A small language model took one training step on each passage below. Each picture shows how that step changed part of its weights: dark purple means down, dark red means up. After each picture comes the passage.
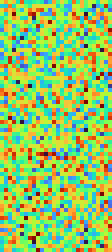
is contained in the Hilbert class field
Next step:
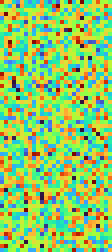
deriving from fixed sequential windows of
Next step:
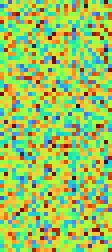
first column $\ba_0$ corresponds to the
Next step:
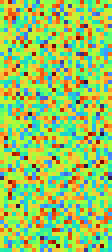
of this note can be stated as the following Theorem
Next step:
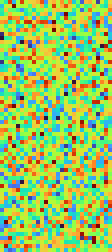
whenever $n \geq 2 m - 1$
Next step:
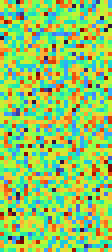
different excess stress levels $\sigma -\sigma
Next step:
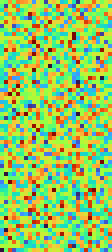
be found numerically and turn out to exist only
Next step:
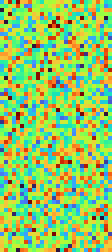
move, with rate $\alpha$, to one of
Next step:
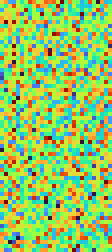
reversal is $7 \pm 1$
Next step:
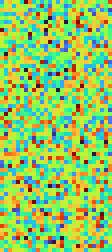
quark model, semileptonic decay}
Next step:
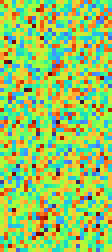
this condition was sufficient. We disprove the
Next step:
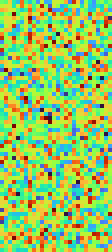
further study concerns the derivation of the generalized
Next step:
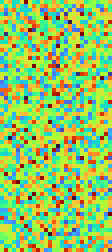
entropy version of this theorem goes back to
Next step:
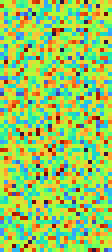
\star \varphi$. Then $\alpha_N$
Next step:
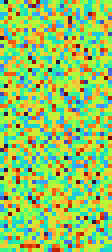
affected by quantum corrections and so, since this integer
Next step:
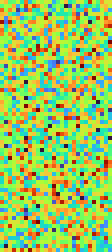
$\varphi\in Sen(\Sigma)$,
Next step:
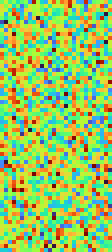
\in (\text{PAE},
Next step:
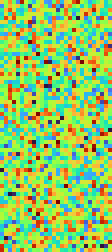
as finite difference method is the possibility to relax
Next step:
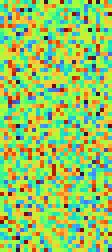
also the case of unbounded measure } {\bf
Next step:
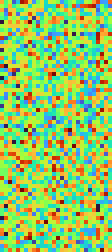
techniques applied at each timestep in such a
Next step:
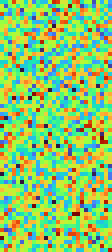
level. This noise estimate is based upon
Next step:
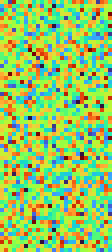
this section, disaster impacts on the
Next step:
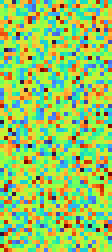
collisions as function of $\sqrt{s}$
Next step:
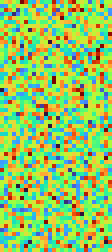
by $\{i, j\}$ a pair of
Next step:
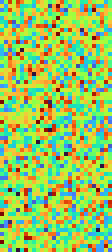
the presence of spectral components of the MW signal that
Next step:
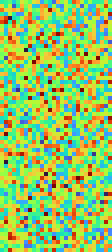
and connecting the evolution of successive block
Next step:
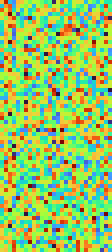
system consists of adsorbed molecules
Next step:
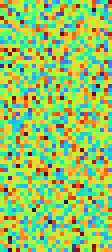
{Maj,Dle}. For instance, he
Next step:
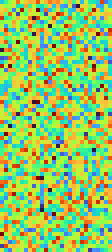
JuMP-Ma57 and
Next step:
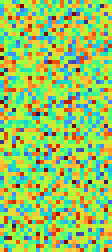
The horizontal axis shows the coordinate radius
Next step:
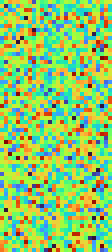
relaxation. When these changes become
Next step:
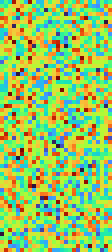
the complex $s$-nullities in the
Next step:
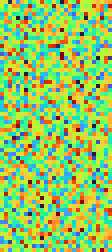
of uniformly distributed long-term link
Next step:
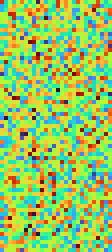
in this direction is the use of a wax based
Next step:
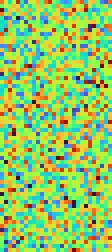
root of unity. \end{x}
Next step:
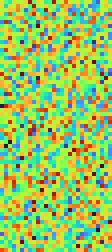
all selected galaxies in the pair sample are
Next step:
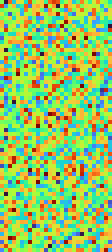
\caption{Structure of the matrix of
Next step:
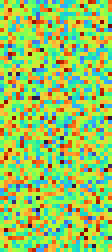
Using the elevated metallicity
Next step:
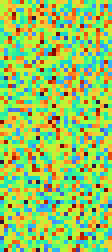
the weak convergence of $u_n$ to the
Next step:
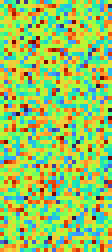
is the likelihood defined in
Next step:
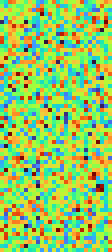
and heterodyne detection, Opt.
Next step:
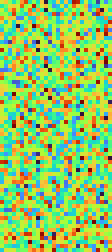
us establish a general classification of the
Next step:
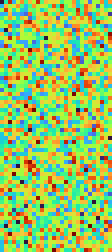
Then four NMR lines appear in the ordered
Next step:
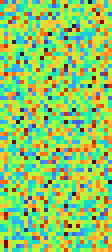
like common condition statements, \texttt{if}
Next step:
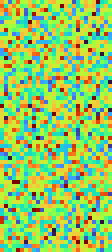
are five sections in this paper beyond
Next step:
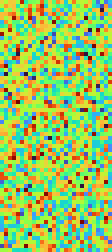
the same cosmology, both using AB
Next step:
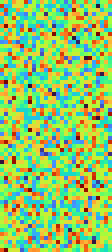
get started, no further analysis required. This was
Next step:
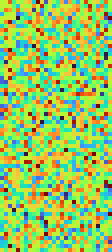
not contain any subword from $\Delta$. We
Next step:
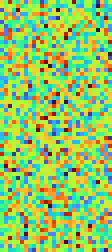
per unit solid angle of particle states after scattering,
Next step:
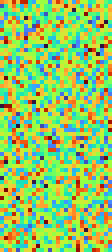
in practice, requiring a
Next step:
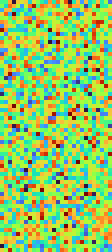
we take ${\bf b}=a \hat{\bf
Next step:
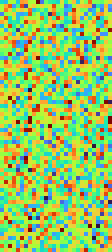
always a self-adjoint operator on a
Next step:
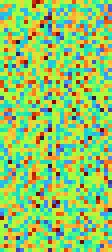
We also say that $Y$ is a
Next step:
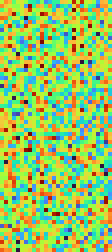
parameters: the amplitude of each pulse, its
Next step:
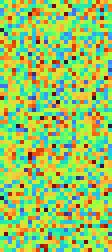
the deviations from the mean field approximation. We
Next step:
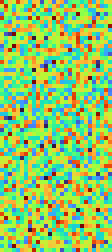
for $v$ blows up numerically.
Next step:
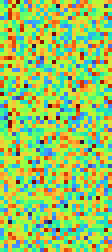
the spectral sets of the $Z$-tensor and
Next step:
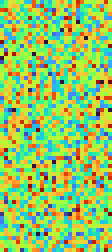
limit cycle and the corresponding cycle without contact.
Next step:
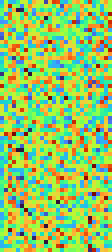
\text{for} \ t \geq
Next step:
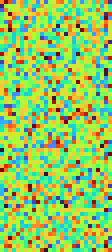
of certain $\tilde{s}$ (dashed
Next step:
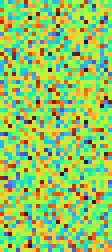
contains an element $\pi'(g)$. It follows that
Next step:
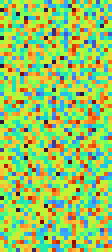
presented below). The various orders of accuracy for each
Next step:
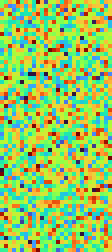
luminosity monitor, is expected to
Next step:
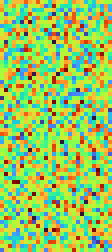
by this amount $\rho$ must increase due to
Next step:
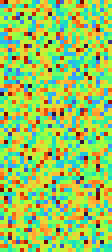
of the deformed Poincar\'e group
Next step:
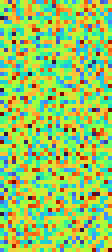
\label{eq:Sca} \cs =
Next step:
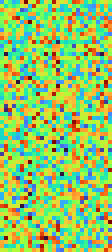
its iteration counts are practically constant for the
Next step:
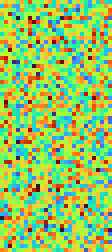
non-ergodicity factor in the low
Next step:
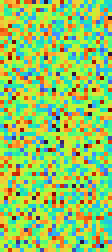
patterns: they require a correct interpretation of
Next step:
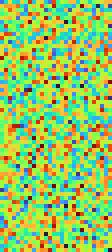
this line by integrating the advection term
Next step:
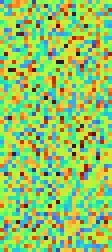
excitons. Their individual potentials are
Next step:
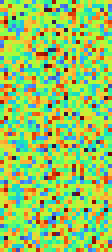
value of the coherence operators $C_\alpha
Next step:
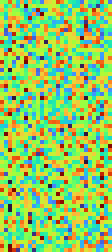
V. Dunne and C. Schubert
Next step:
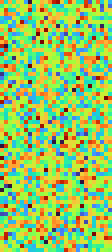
Hegde, N., Kar, P.,
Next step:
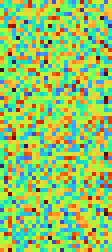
manifold obtained from $k-1$ Dehn
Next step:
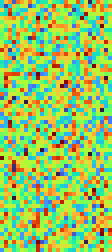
for example to Riemann Surfaces or
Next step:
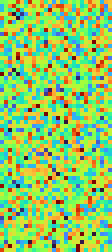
by private keys, or
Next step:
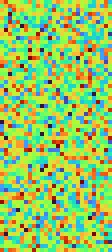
binding energy of about 150meV,
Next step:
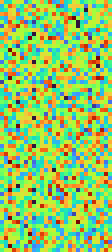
micro-macro and even-odd
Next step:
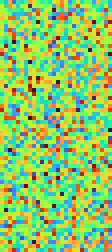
boundary condition}, which describe fermions on a
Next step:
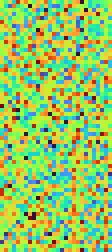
the scaling relations, for which there have been various
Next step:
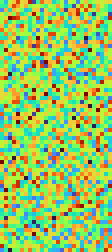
the seven models are summarised in Table
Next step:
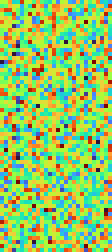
there always exist non-trivial solutions to the
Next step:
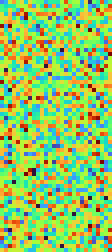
domain-agnostic. We refer the reader
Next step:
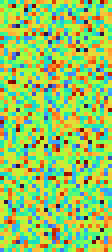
strand symmetric model. % % There are two irreducible
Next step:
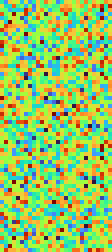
J. Eising, H. L.
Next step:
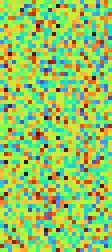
order $\le$ on $NC$ is defined
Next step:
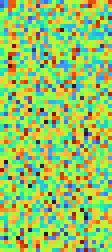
and yields a cubature formula of degree
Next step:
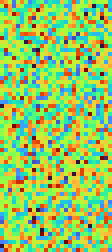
this special chemical can be made in
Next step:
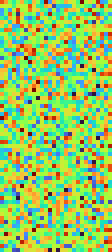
Since $Q = Z^T Z$, we get
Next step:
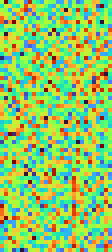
are shifted to lower energies with increasing
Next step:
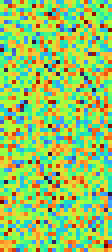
structure), or \item $\frakm'$ has
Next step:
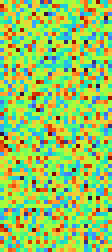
$p$ is at least $p$-times
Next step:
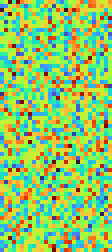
polar fields to vary by a factor of up to
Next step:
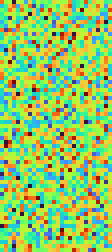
variety $\Theta$. \begin{ddd}
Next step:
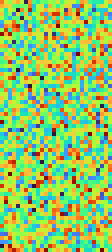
keV energy range. As the incident
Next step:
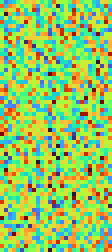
could find a system where $\Omega$ could be
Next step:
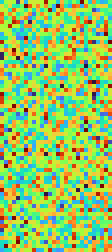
\bibitem{Guth1} A.
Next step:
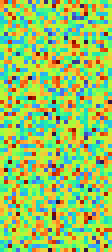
found that the transits were on average 30\%
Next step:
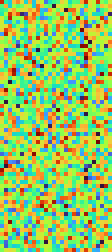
$\calD_{x,e}$ preserving
